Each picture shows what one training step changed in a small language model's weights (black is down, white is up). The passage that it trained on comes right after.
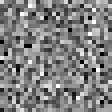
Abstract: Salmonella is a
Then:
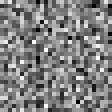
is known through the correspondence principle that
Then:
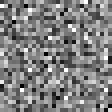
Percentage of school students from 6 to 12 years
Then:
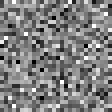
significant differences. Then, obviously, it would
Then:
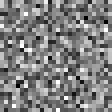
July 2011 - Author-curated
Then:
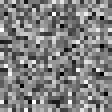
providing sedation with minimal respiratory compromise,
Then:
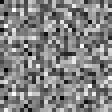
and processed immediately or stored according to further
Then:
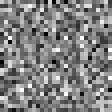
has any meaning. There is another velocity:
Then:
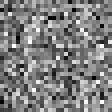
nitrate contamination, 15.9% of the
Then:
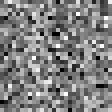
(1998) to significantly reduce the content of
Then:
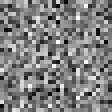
of these diseases is that each of them get
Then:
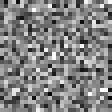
quality and quantity of goods and services provided, as
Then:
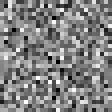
specifically applied random forests to residential rent
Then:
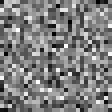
low silicate (Si) content in plants as
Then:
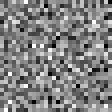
planning, teaching, assessing and evaluating same group of
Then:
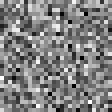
organization's vitality. 0,788
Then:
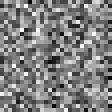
with dimethyl sulphate and
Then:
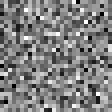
heat transfer gain of the perforations fins
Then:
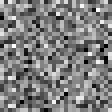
one of the most commonly suffered system and
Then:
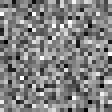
exact profile of the thread groove with straight
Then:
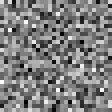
The study established that high levels of commitment and trust
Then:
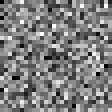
it produces errors in the phase and magnitude of
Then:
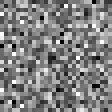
tracking change in digital competitiveness in EU
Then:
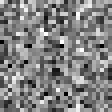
buffaloes (Table 3). The
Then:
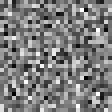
productivity. Manufacturing firms should invest in human
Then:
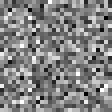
of the study consists of the fourth grade students
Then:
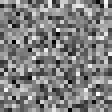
to the horizon according to the width of the place
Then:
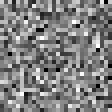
The data is taken from many authenticated
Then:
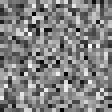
is insignificant, even when beta is the
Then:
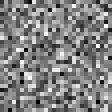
union with God elevated his mind to
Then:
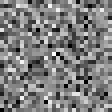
by the bacteria. Meropenem,
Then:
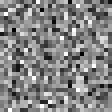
China Sea would be almost 900 trillion
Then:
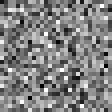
Innovations et maîtrise des
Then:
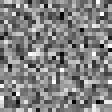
for treatment of stomach disorder, skin
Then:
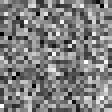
during the late brood period. Figure
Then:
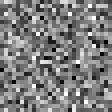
Highcliffe, as its name
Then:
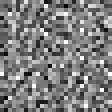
и лечение*
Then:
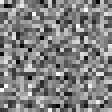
out that do not require the assumption of
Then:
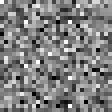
ATCC19404 obtained from American type
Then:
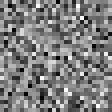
also examined. Figure 1. Stunt Science
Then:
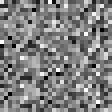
developing world is one of the most important
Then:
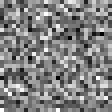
the energy vertical and other energy-related trial
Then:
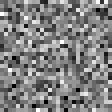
Hence we investigated their behavior in pervaporation
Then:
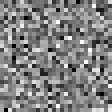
increase. The situation is reversed above the
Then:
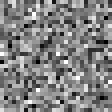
of electrophysiological measurements was reported to
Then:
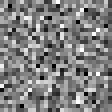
Against this backdrop, the need
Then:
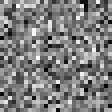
constant of metal-ligand complexes of
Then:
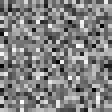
Profiles of the previous images are depicted in
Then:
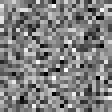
Computer Applications from King Saud University
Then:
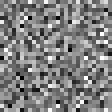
focus on career paths during university years, upon
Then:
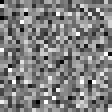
undulations. Also, stamping the
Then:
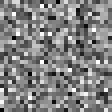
R⁵, Palma E⁶, Di
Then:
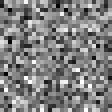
Wind Speed Modeling [28],
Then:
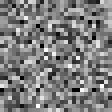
information given at a particular time (Clavier
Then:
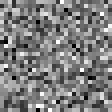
potential economic impacts on local water sellers as
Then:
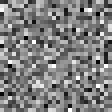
good agreement between the calculated and observed values of
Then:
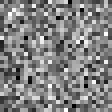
much to learn from the land managers they engage
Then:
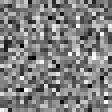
of the performance and emission characteristics of a
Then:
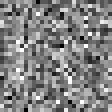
processing. Detection process is performed by comparing the
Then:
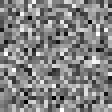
and subjected to statistical analysis, including frequency and
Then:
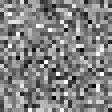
and contextualized view about the link between technology,
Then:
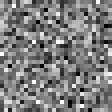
high radiosensitivity [6]. Given
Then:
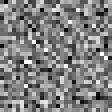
specialists for the results obtained and for ensuring a
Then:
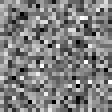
hand, the Pied Crow,
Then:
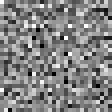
Rajeev Kumar²,
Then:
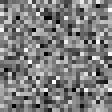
Biostimulants Preparation Two
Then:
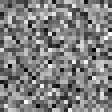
and chemistry. This research focuses on higher education
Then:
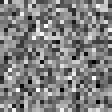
these programmes and to lay the groundwork for
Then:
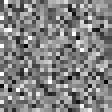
BALB/cJ mice exhibit poor
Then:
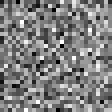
to emerge. However, such accurate marking
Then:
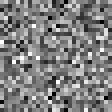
the study of the molecular mechanisms of prion formation
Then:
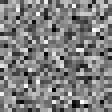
insemination for livestock and poultry
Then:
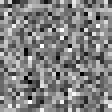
to preventive or integrative forms offered in
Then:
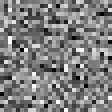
nm which corresponds to the absorbance of silver
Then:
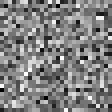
issue with this flexible approach is that there are several
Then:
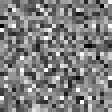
preferred for the long term. Balancing the
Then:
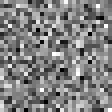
by the use of multiple plant species combined together.
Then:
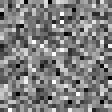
0.000$) respectively. Conjugated
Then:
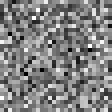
- Transnational issues - The World
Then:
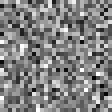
to the motor. Single phasing fault is
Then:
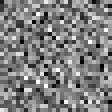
result, a child develops the ability to express
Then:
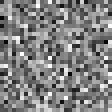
time management skills and creating a checklist to monitor
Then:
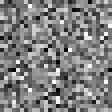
simultaneous measurement of the adsorption of both the
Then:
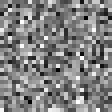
Time-reversal focal spot will
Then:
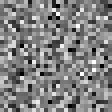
of Current Science Research and Review,
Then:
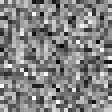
two steps: (i) determine the log
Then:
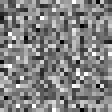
materials acquisition X X X X Location maintenance
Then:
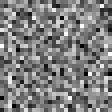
and Innovation Agency, Bandung, Indonesia
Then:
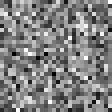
*Neurosurgery* 50,
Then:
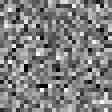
in. It receives daily assaults,
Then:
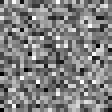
Youth Service Camp, posting administrators
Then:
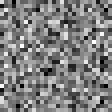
modern world. The first feature is the global
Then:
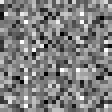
United States International University-Africa
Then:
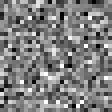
loss, threatening infrastructure and ecosystems. In this
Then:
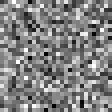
Huleh and bears a purple
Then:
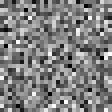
maintaining image quality. It, therefore, achieves
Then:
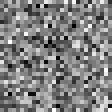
Slums; Vulnerable children
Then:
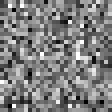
and PDE-5Is are currently considered
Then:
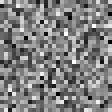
is the available capacity of connection between two
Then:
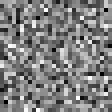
removed and the extracting method repeated with the same
